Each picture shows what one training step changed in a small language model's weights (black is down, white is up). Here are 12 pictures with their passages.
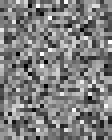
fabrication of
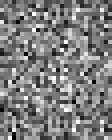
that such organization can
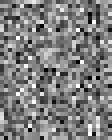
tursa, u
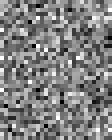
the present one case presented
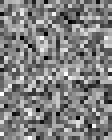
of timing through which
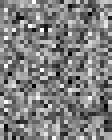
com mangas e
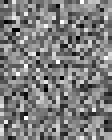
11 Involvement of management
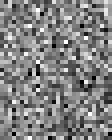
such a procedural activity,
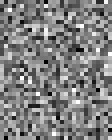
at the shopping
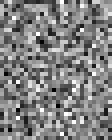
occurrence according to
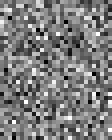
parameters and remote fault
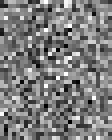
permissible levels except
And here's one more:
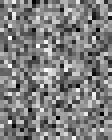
am not quite sure
